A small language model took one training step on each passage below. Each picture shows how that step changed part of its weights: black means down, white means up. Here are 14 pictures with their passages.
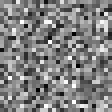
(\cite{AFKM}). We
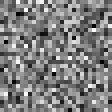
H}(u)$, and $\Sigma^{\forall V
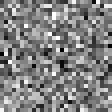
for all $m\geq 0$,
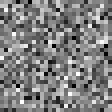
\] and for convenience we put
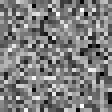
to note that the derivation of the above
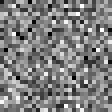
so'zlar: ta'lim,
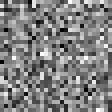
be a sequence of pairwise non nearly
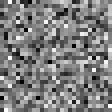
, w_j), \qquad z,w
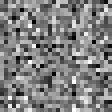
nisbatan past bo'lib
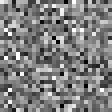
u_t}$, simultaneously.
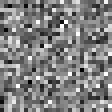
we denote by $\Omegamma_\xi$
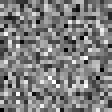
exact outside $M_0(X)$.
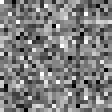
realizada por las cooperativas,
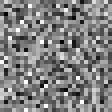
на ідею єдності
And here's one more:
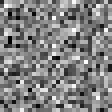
врачам, расчет
